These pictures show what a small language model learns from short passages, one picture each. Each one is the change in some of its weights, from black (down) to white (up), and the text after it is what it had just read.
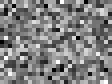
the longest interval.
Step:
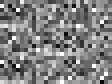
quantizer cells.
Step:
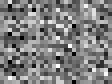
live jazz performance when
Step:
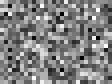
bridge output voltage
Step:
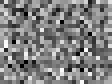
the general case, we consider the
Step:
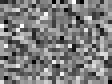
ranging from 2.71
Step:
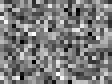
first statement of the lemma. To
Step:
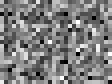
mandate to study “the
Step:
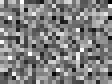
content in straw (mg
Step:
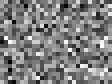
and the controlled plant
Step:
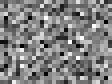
to distance and gap between the
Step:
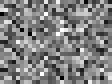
Structural capital is the
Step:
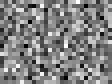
and/or publication of
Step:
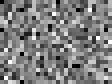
and geomagnetic
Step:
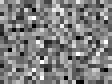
of data detailing the
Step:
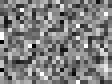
prohibitions and age
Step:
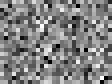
Nigeria. 3.
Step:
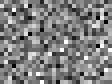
to the synthesis of
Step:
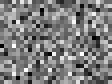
letting $h_t =
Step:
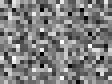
signifies the start of
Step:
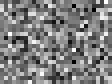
Levi form of $\log
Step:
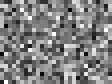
with values in $\lfg$
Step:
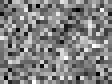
R that is the error between real
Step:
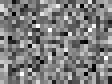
then $\Sigma_1$ and
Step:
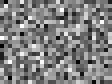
Sugar, Body
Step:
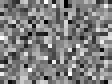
of the $l$-th data
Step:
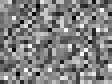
degree $m$ as well as
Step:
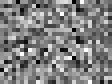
parking price whose first
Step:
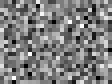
part of $A^*$ in the
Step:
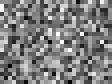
of Section 135 of the
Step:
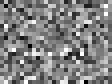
with respect to a bounded number of
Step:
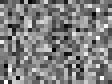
covering 25 commercial
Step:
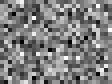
to infinity, the notation
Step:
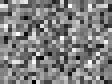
and low test-anxious
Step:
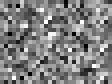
energy barrier for the
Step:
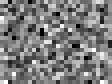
a larger example. I could
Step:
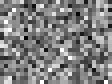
Reviewing and writing:
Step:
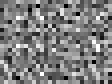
proteins, lipids
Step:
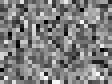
pleomorphic adenoma
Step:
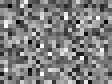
do not cause rapid
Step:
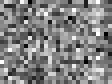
the reaction of the decision
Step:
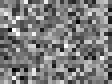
21.4 No response
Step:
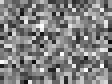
fact that every symmetry transformation
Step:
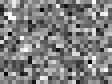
rest of the years policies
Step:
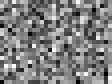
side bearing \tikz[
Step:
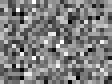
those intersections. The result is
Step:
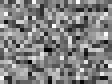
\mathbb{N},$ than
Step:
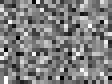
level of 95% does not
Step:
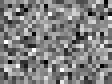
price tariffs from energy
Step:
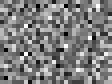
probability $p(\eta,
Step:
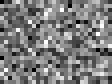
5. From this, the linear
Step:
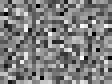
such indicator. Analysis
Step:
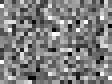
values of the coefficients of the
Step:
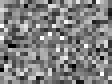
identify the tangent space
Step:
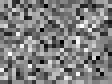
as a vector of relative contributions
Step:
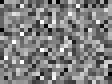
– probability sampling,
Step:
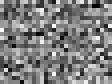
and query counts in
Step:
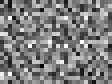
augmented simplicial
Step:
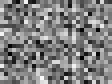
performed the ARPES
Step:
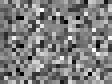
set his gaze.
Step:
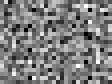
\begin{split} &
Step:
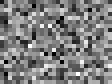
fish finder is called
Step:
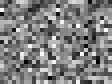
measure on $\Cant$ and
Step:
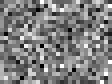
continuation along $\gamma$. Let
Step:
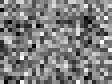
h, the treated cells
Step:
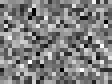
to the statements that
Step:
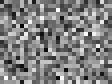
in his second term, has been
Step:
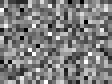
\rangle.$$ \item If
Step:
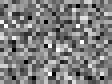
variety of chemicals as
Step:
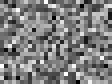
symptoms ($p =
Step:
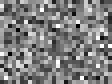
Efficiency and Stability of
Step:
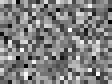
Roman Empire.
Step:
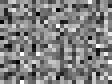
cellulose (AM),
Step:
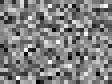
\setminus \{u_1,
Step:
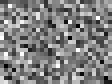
of eight formulations of
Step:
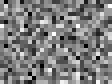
experts from more than 20
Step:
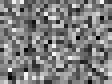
interior jointing of
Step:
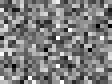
(i) we make the following
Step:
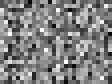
a Hovey triple
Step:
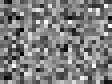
Dr. Priya
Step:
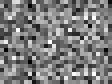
Electronic health
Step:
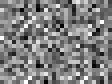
in the power series $f$
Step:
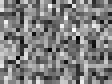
Thus it is sufficient to prove the
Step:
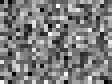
anxiety were consented and
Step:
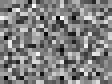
hemoglobin and
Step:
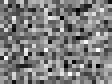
\end{eqnarray*} by the
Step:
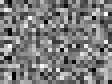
itself would allow for any distribution
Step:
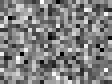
favourable perception
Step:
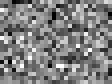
*N* different elements occurring
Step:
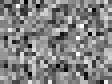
two factor sets for $C$,
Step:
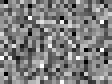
of GABAergic
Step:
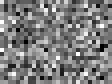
$A \to A$, which
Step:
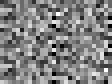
nucleotide at position
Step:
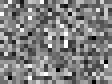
of our network epidemic
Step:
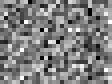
its effect on health and developmental
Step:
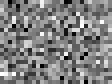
\end{equation} As
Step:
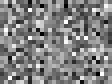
explicitly included all the
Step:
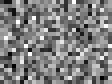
A.1, we introduce the
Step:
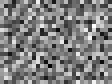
study population was a group of patients
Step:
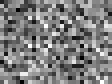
focused on those relations that
